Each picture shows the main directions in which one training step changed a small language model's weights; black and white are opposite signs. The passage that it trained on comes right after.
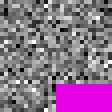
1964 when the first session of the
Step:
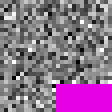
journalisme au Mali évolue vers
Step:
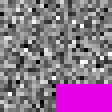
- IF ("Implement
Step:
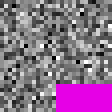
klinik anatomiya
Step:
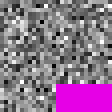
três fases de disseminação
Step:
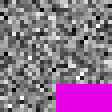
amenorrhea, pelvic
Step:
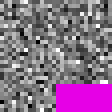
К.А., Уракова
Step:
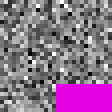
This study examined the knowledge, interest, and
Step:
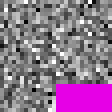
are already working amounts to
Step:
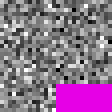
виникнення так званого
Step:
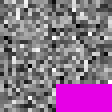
is absolute muscle strength,
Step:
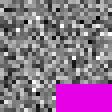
былина. Har qanday
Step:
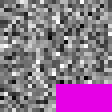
They came to the conclusion that an
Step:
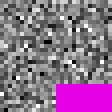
oshirish orqali tarix sohada yangi
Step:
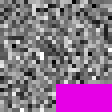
fat and sugar content (high
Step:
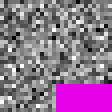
have a maximum lifespan of
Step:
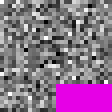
neurons, either organic or artificial.
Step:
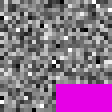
a agropecuária promoveram
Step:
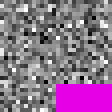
conflictos. Los valores morales y
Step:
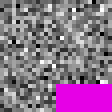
екстрена підозра на
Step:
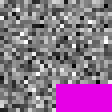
real-time anomaly detection and
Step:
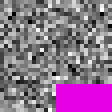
production process. For each step in the
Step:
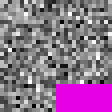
in E-marketing Mean
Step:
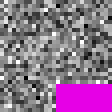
medical equipment in Government
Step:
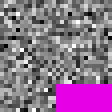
(d) hemp plant height
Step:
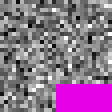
curb CKD and its risk
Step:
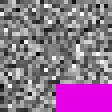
– I don't know ↳ Is
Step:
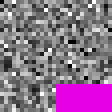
possibility is that all of the participants of
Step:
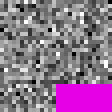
generated by high-voltage power
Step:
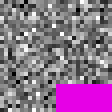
Future - Sibel
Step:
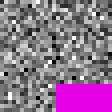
problem may be much more pervasive
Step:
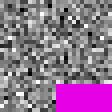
INTRODUCTION The advent of
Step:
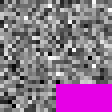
deb hisoblagan sohalarni
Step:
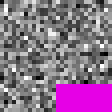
humidity sensor is used to measure
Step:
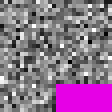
Mathematics Inuzbek
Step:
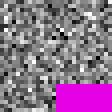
подобного рынка в
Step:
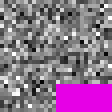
interiorização ainda segue a
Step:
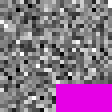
we assume that the DL control information
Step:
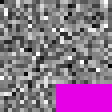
agitation in microscopic scale becomes
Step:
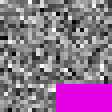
a buckling load of 100
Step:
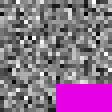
ga topshirmoqchi
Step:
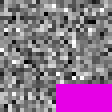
model is coupled to an
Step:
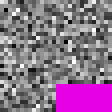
lysosome-dependent cell
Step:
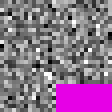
va turkman xalqlarining
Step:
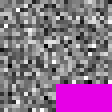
the Hyperledger Fabric
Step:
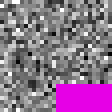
order to detect eccentricity
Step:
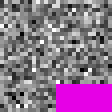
receptor. Pudieran
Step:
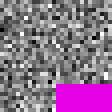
hamkorligi modellarini takomillashtirish
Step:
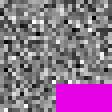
the "boat" (average
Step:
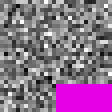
multiculturalism Corresponding
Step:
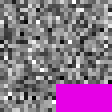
Force Creation with Motor
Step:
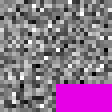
of our methodology. *Constraints*
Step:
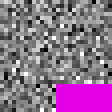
de pesquisa consiste em coletar,
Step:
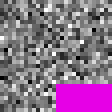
not removed, can progress to
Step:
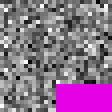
sensor as compared with other sensing techniques
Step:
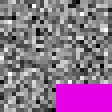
*f.* in Hook.
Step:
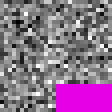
terjadi pada CV.
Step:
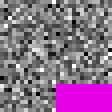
resources-limited crops, such as
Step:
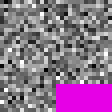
comparison with the previous research results. Based
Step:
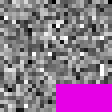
on both perovskite film and
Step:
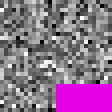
возможностей бизнеса по
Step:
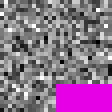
inferential analysis showed evidence towards the main
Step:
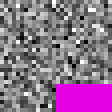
освіти виникає при зміні
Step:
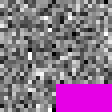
oldi-sotdi ishlari
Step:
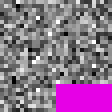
by subsequent interviews. Convenience
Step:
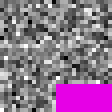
безпеки будівельного
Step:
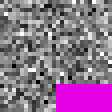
by the UE on the secondary
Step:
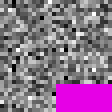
T be a rooted tree,
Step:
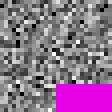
right is ineffective. [...]».
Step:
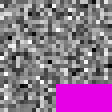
of integrating enterprise IoT
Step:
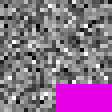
global property of a drinking model
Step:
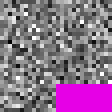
yo’lga qo’yish,
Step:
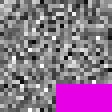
de cuidado sostenido,
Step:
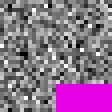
estudio teórico de la literatura existente
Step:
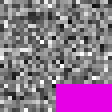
Lifestyle, Indigenous
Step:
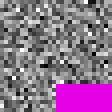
arise in the thoracic
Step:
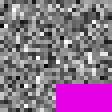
precious gifts. Although about
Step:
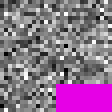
zonalar mazkur qonun
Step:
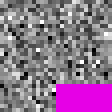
global citizenship, and appreciation
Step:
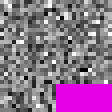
Institutions and the Evaluation of their
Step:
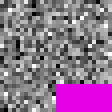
talablar esa nizoning
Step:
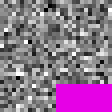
work pay attention to conditions in the field
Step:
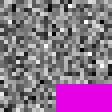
не превышающему
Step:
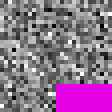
saturated with carbon dioxide
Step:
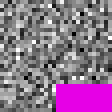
xalqqa tushunilishi
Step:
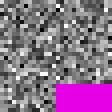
\geq 1$; batch
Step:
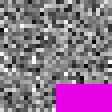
the findings of this study are available from the
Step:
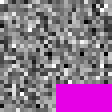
rise of carbon dioxide can
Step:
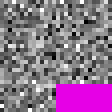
attended. Qualitative Nominal
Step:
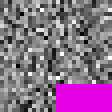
therefore it can be ensured that the number
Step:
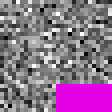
– o “a qualquer tempo”
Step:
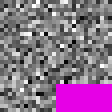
wing. The experimental rig was
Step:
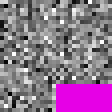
des obligations dites morales envers
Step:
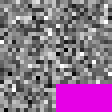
nasıldır ve hangi
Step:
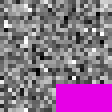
information about bus passengers. Bus
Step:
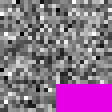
ora 00 alla ora
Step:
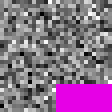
histories, as well as differences and
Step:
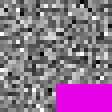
habitual en pacientes sometidos
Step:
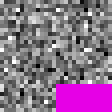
4: Post-hoc comparison with
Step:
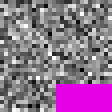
el papel legitimador con el que cuenta
